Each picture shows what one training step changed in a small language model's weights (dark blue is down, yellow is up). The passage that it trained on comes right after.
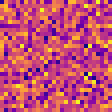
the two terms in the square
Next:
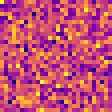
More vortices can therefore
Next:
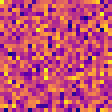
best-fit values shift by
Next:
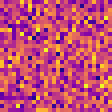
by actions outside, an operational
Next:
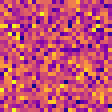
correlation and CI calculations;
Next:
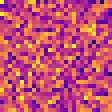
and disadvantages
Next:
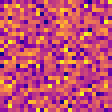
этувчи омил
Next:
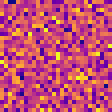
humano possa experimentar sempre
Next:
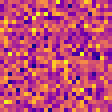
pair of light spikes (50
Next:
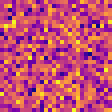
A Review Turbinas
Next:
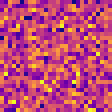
Experimental methods}
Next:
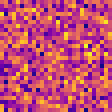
of the poem. Water is full
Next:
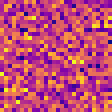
l'affaiblissement de
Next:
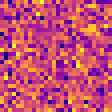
all four scanned maps as
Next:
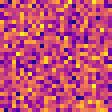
eram adultos com 50 dias
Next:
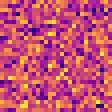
valuable contribution" [37]. In
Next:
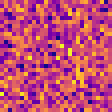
maximum likelihood
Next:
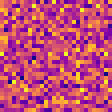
that the emergent symmetry
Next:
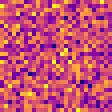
- Radio Free Europe /
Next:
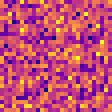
by trying to increase the
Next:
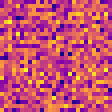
present a provisional exclusion region
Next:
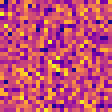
processing techniques. The proposed
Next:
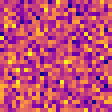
anesthesia in 21/68
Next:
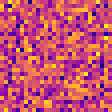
of donors. From the observational
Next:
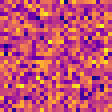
$a_\mu$ is sensitive to
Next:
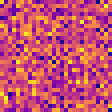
realizado por Silva,
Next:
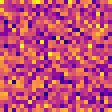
the hanging of the Protos of
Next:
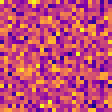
Manuals. University of
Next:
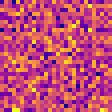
\times N \times 2$ where the 2
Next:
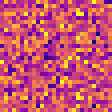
DFCV algorithm** |
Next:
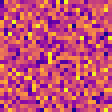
are also well known to stimulate
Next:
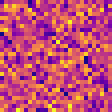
de concernaccountant de
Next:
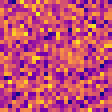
and the details of the
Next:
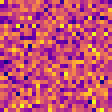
journals are envisaged for the
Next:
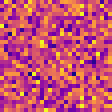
This transforms the quadratic
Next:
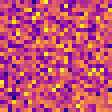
diniy yetakchilik va
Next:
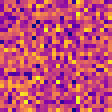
layers without diminishing
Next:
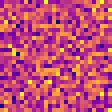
second-harmonic Hall
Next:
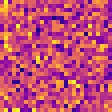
XIX в. Данные
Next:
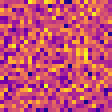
por outro, a falta de
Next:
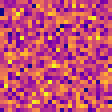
survey region preclude measuring
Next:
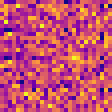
the idempotent projection
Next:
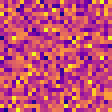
U musiqiy asarlar
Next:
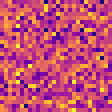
mg/mL for *S.
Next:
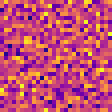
The MP chemical composition is
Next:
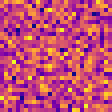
interview. A total of 78 plant
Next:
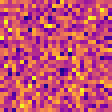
a rational surface. To describe the
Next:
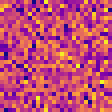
This is a quite remarkable
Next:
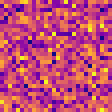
at time $t_i$ and the
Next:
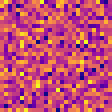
on the cross section of the sample
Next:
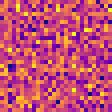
J, Sarris M.
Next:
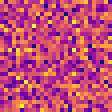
iron nuclei as
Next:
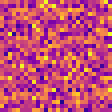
XGS-PON technologies
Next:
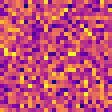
\end{equation} are obtained, which are
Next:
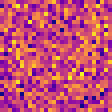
color) as recorded in the
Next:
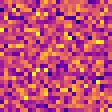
Tanqidiy fikrlashni
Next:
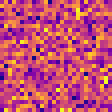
value was -2.82 °C
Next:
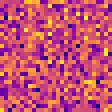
permitan anticipar y
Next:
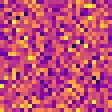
hayotida muhim rol
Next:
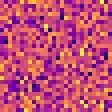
attitudinal loyalty, but
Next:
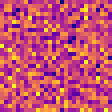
Yashil logistika
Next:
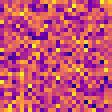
– siyosiy psixologik
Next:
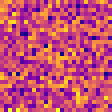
was of interest to study its reaction with
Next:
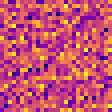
Based on the same joint
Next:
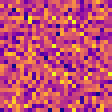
de revenir avec une
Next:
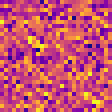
selva do planejamento
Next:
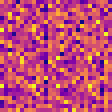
losses of total ozone in
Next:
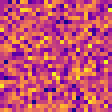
development of novel, targeted
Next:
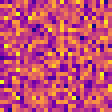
позволяет более
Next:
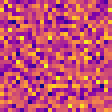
to penetrate the closed
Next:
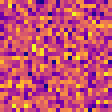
to manage creative and innovative
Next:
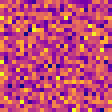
- new synthesis concepts
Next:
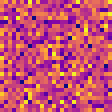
open agriculture &
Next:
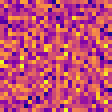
in the inlet. The inlet
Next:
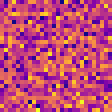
search terms used), 49
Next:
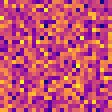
thank Prof. Elissaios
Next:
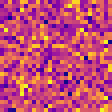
using a validated scale or mention
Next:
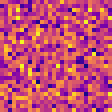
Fatima Heussler,
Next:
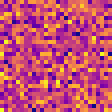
cosmic ray spectrum has
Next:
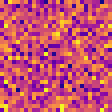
and average clock tick time
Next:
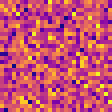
process. In this regard, a
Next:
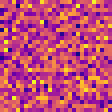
with respect to $\alpha$=0:
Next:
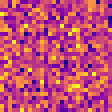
have to increase the radial or
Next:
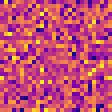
bevosita bog‘liq
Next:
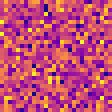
magnetic field is given by (for
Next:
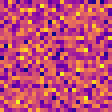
enérgica que impulsiona
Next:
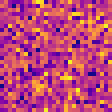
occurrence could be due to the
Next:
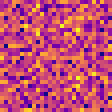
chiqara oladigan
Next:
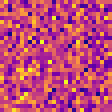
developing and evaluating DSL that is
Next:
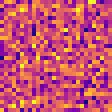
konstruktiv va texnologik
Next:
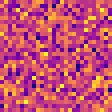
Section V, we describe our calculation
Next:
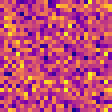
it is well known that in 2+1
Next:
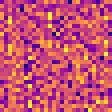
a sinistra, in uno
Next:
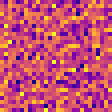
twelfth century. The
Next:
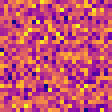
to a tile), and an edge
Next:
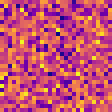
mustard under salt stress
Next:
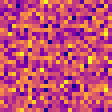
la metalmecánica con la
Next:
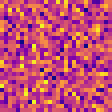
Storage. The data stored on
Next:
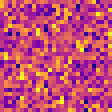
do quarto: Quando
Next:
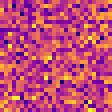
pre-pandemic levels
